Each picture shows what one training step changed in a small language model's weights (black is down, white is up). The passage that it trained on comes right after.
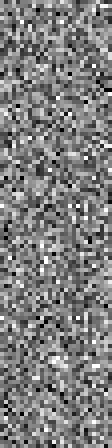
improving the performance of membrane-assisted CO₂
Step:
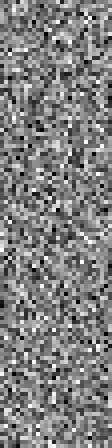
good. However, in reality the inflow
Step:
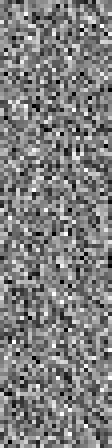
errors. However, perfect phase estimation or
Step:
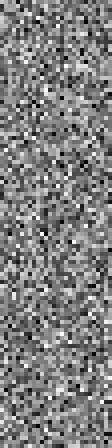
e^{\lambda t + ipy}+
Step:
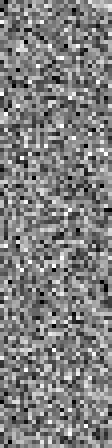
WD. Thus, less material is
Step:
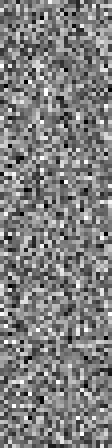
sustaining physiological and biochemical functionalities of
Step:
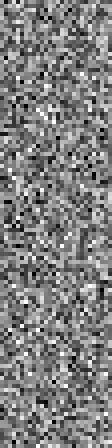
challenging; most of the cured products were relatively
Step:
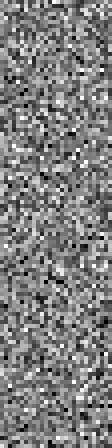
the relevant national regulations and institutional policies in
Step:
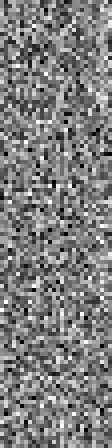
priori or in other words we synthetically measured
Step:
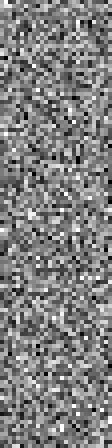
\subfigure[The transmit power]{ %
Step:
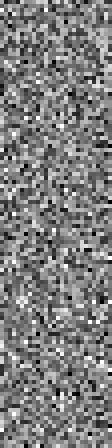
level of the sum of PUFA
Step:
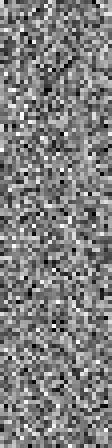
will be challenging: while a 200 transit Prism
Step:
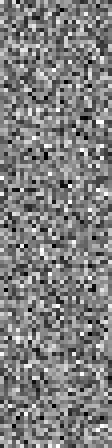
grows dramatically, in proportion to realisation
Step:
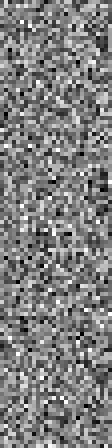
future of the country. Students,
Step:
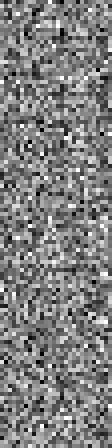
Thus, the objectives of marketing research are determined
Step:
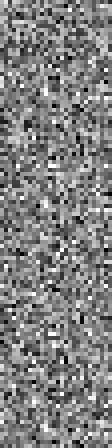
$Y$ direction between the minimum and maximum of
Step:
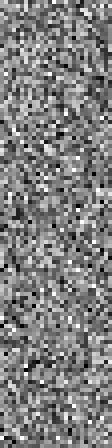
the first word cloud (top left) is
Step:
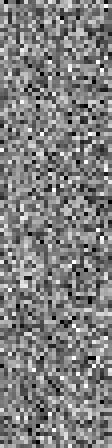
28 ± 2 °C for 6 months and cell
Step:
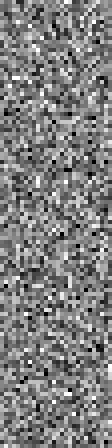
patient compliance to the inhaler therapy
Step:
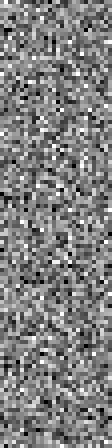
\end{theorem} {\bf Proof:}
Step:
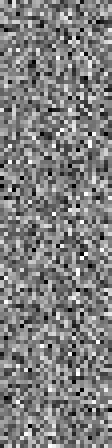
to galaxies with complex morphology, their output depends
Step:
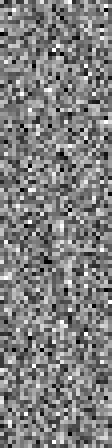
25G Quincke's spinal needle
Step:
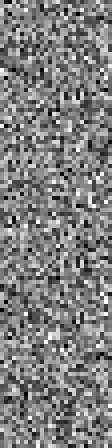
order to explore the nature of the phase transition.
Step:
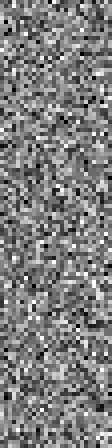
in Section \ref{sec:casual}.
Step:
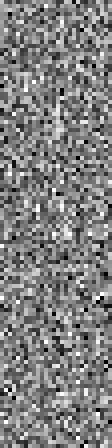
elements) has to be two inches because if
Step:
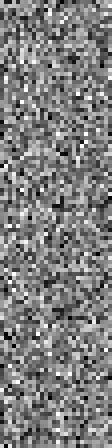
can have orders of magnitude more observations than the
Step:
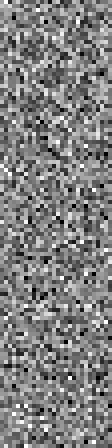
\bar \nu)$ and $r(\bar
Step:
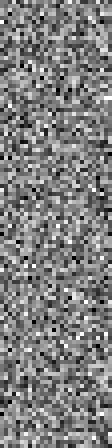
models in the BIM environment is one of the
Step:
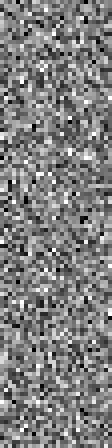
eavesdropping detection range is of the
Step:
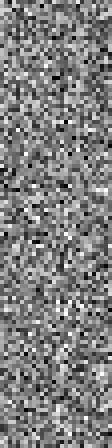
of requiring novice learners to search for
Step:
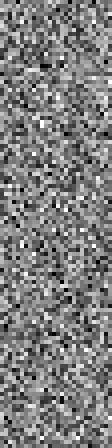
considered part of the realization patterns of the speech
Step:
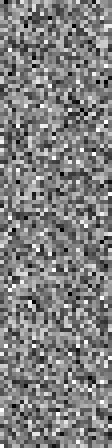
material resources for subsistence. Therefore,
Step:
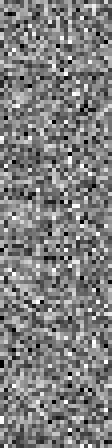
drink (Chanprasert,
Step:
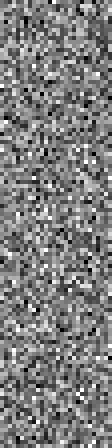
in urban and peri-urban
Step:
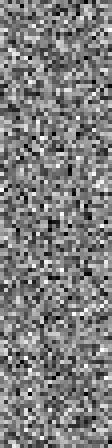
linking them with each other where and when it
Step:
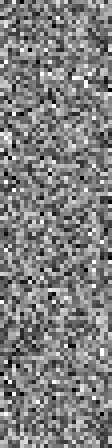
Comparison between the results of ‘Cooling
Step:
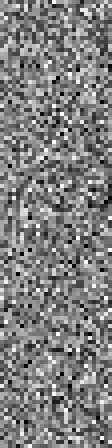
the reservoir and irrigation canals.
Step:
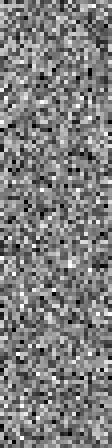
(Ewe, Ghana). It has
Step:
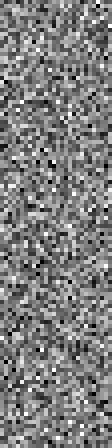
hospitals such as the First Affiliated
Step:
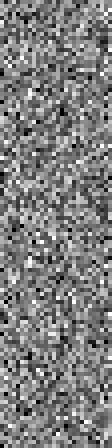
Test was used for normality test.
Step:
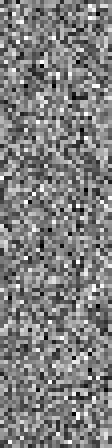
described as the removal of heat from a
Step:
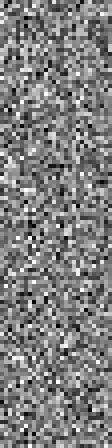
on different pathogenicity islands on the
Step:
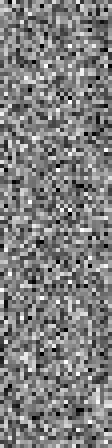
of Cambridge, Cambridge
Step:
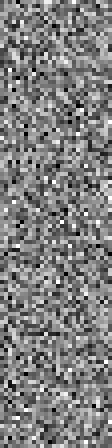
source term introduced to account for the discrete external force
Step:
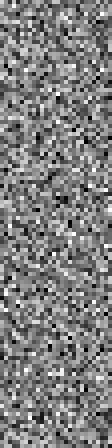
to encourage cooperation among them that might
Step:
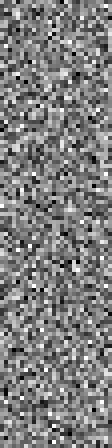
eleven fibers). The error bars were calculated
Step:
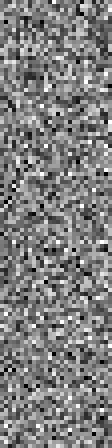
in a second carbonation entrainment
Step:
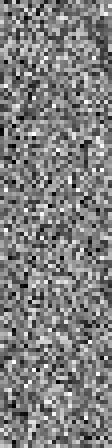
has not yet been formed, which seriously
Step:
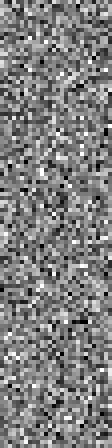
of social protection. These recommendations, as mentioned
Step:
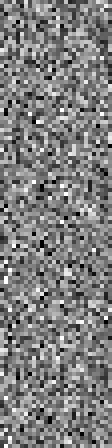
Lodge, Farnham,
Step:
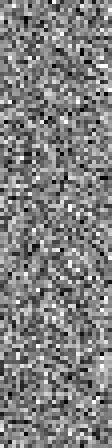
in a \MOT. We show data
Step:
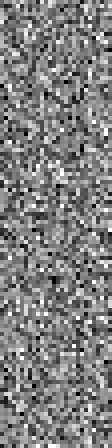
more intuitive idea of the average deviation,
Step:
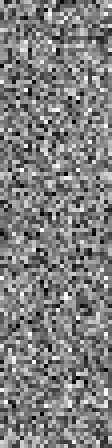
can be as large as $50\%$ of the
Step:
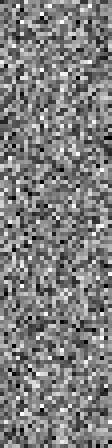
National Laboratory, an affirmative
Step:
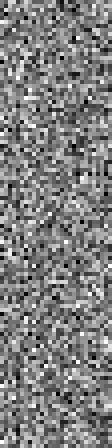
Following is the possible relationship between these three variables
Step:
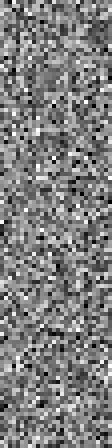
of a surviving microhalo core is
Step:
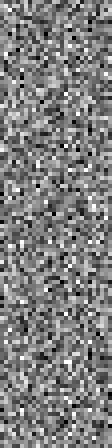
for Applied Genomics,
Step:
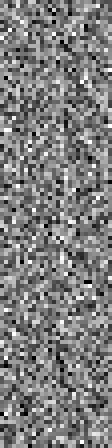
needed, and implement these accordingly. This review
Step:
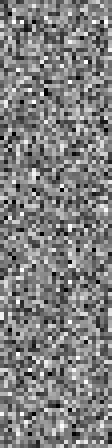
stringent. In this environment, even with
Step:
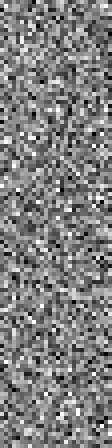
5 iterations and thus only 5 function calls
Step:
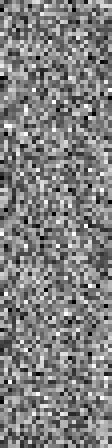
CASE STUDY OF
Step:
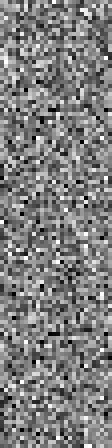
the grains with a volume equivalent radius larger than
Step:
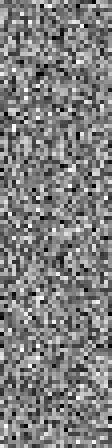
groups. \paragraph{Prompting AI
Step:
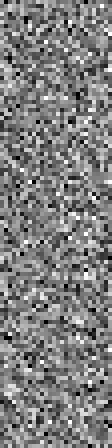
coverage for all shapes of ROIs.
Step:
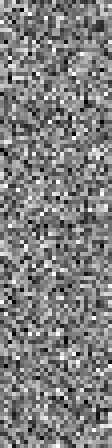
is completely covariant and allows us to build more
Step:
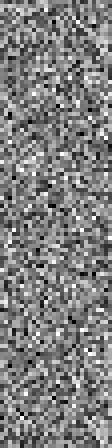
angle becomes around 6 mrad. **Data
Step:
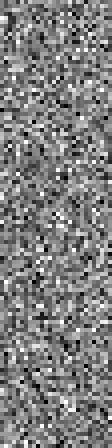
your stakeholders - Involve strong leaders with a
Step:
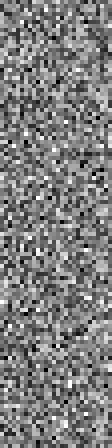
etiology of neuropathy in
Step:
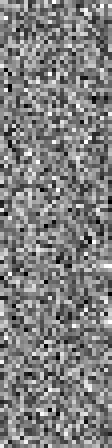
the same period analysis procedure. The results shown in
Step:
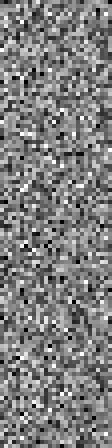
including the Norwegian, Greenlandic
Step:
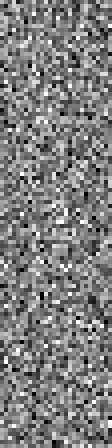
un trouble du spectre de
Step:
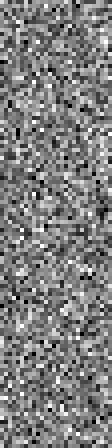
wistar albino rats of body
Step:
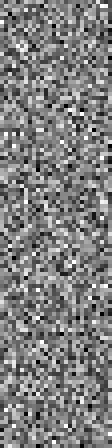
Framework Fig 2.1 Conceptual model of
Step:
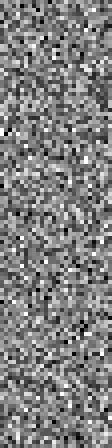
the irreversible heat does or does not
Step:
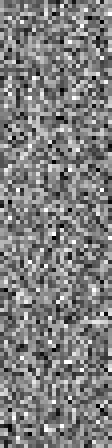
exponent. In recent works, it was
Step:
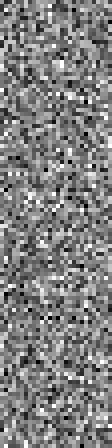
M, Aguilar RF,
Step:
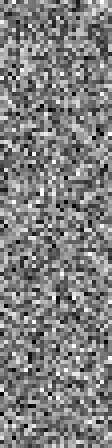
Phase is measured from the beginning of DLO
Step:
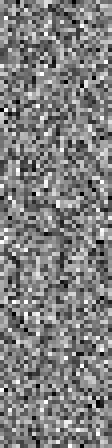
equal to these values, the comparison times may
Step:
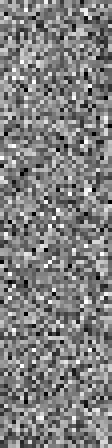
a constant low voltage is observed. As the magnetic
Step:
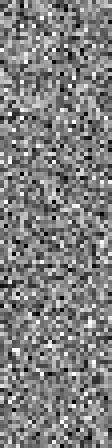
Mao et al. [32] propose
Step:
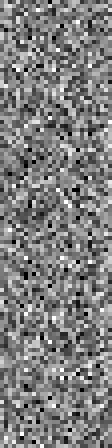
\botrule \end{tabular}
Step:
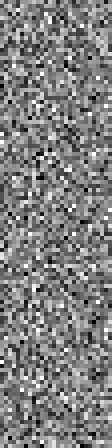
β -agarofuran
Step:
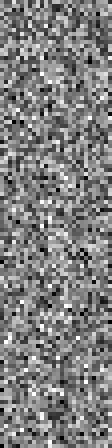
and infrastructure stakeholders, and building long-term ecosystem
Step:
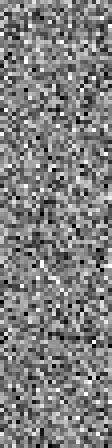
carbon capture in an area given knowledge of local
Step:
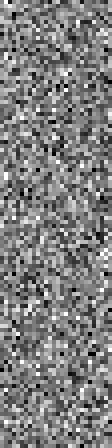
\cite{1} to the case of a
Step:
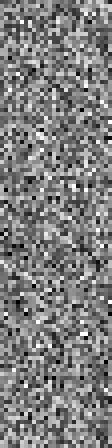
global pandemic) and US market
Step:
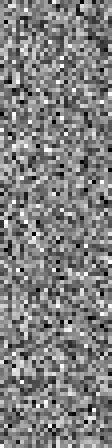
in Eq.\ (\ref{effec}) gives
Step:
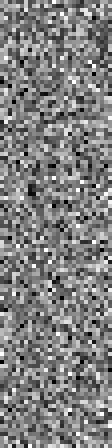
the canonical B DNA which has exactly the
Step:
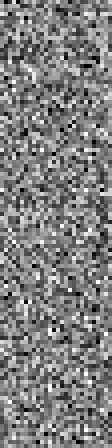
framework on the data for Task 1 based on
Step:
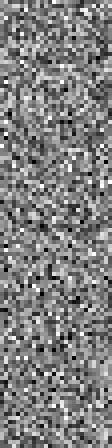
the above we shall use the convention that
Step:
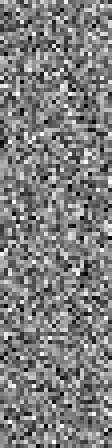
recrystallised; a sample having a
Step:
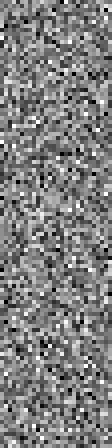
sample. (f – h) Same for
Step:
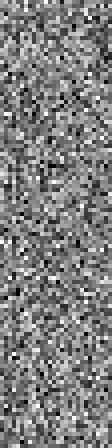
a higher degree of saturation with a lower
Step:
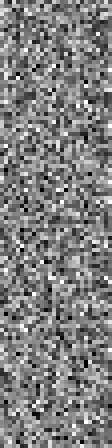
of the RGE's. This will appear
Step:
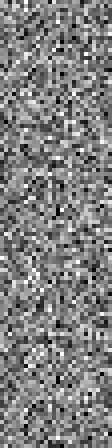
aromatic ethers with carboxylic
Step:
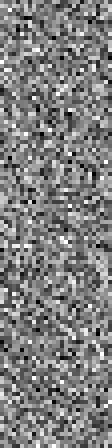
for participants to flexibly generate solutions to
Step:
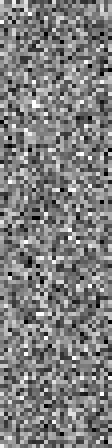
is a good time for success and promotion
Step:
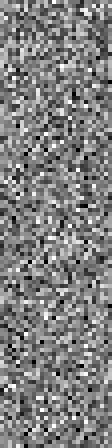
the allowed region for the $\theta_{23}$
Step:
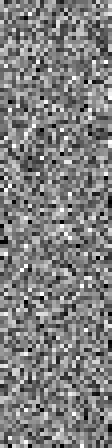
should be non-volatile,
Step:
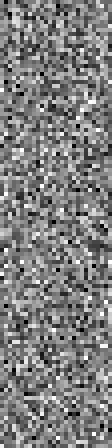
functionalities: secure data upload,
